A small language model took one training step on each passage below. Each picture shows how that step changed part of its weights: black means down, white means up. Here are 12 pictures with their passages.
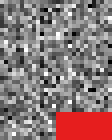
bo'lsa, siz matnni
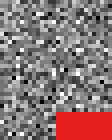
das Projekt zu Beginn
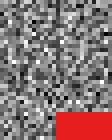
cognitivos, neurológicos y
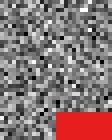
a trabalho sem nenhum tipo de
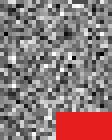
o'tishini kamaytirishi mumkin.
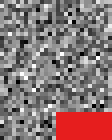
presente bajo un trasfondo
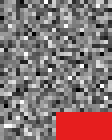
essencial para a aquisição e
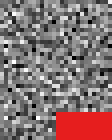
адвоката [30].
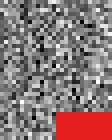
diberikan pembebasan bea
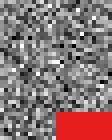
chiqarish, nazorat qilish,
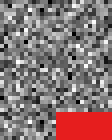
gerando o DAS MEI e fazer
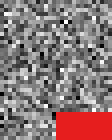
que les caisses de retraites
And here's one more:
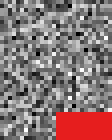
entre análisis y síntesis y que,
